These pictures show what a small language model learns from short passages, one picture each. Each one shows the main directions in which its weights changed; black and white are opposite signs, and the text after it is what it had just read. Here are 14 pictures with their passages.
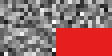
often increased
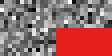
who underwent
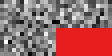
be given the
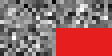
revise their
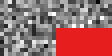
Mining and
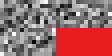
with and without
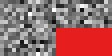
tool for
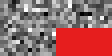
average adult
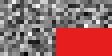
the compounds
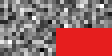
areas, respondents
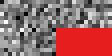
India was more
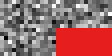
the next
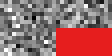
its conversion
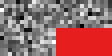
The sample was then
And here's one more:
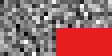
EU's goals
